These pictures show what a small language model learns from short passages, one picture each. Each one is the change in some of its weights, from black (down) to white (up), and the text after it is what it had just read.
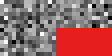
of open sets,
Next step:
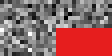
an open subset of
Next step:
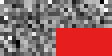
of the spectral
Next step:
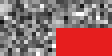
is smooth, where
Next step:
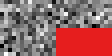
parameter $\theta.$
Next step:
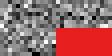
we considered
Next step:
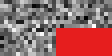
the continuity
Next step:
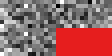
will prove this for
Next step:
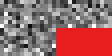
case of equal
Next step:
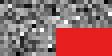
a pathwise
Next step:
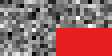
finite dimensional metric
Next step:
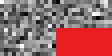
The proposed
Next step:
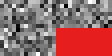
X$ and
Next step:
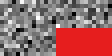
correct and
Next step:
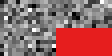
$F$ are
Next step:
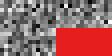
0$ is the
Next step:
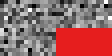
$G$ has
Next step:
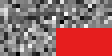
in the case
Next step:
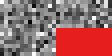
As it is
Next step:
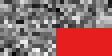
the result will be
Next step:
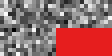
has for all
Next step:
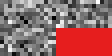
subsets of
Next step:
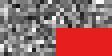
in $\Lambda$
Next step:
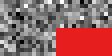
are working with
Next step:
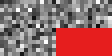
measure theory is a
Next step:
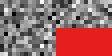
Polish group
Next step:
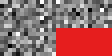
How we
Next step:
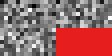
$v$ with
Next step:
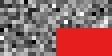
suspect this
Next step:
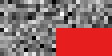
nonempty subset
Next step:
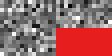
0)$ generated by
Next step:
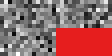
as a new
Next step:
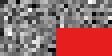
$u$ in
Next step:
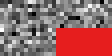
locally compact
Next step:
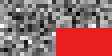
start with the
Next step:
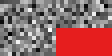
$\phi \in
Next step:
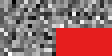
to complete the
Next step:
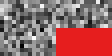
is known that
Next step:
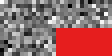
u,$ we also
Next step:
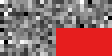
It is due
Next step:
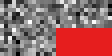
narrower class
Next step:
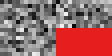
an optimal set
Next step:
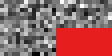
that there is an
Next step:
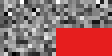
\medskip In the
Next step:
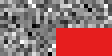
x \to
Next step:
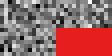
by $\eta
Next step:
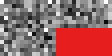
of the form
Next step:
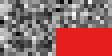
is used for the
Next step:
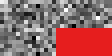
where ${\mathcal
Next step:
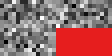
we continue
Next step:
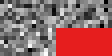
a finite linear
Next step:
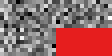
and associated results by
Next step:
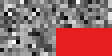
\times M
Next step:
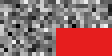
pair. To
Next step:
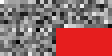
In order to
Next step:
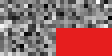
proved in
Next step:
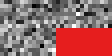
the previous one
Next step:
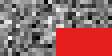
interval provides
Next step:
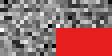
trace formula for
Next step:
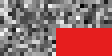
has one vertex in
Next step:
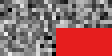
compute the
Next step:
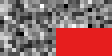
is finite dimensional
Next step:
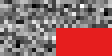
the affine
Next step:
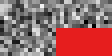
is a vertex of
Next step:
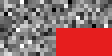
\X\ and
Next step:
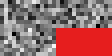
by tensor ranks
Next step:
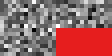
left side of
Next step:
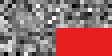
suprema of
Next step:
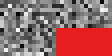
proof of the
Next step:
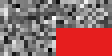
in RLP
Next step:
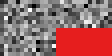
$r$ is
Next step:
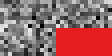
construction of
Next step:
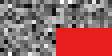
a way for
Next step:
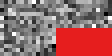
stands for
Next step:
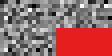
$Q$ has
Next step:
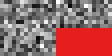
the random number $
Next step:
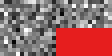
singular values,
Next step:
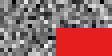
to the computation
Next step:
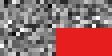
modification of
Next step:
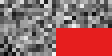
First we define
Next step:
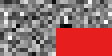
vector $\b
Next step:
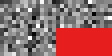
measure $m$
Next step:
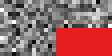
correspondence between
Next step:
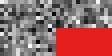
We observe that
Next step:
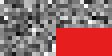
of special
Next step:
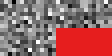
of determining
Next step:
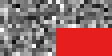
inside the
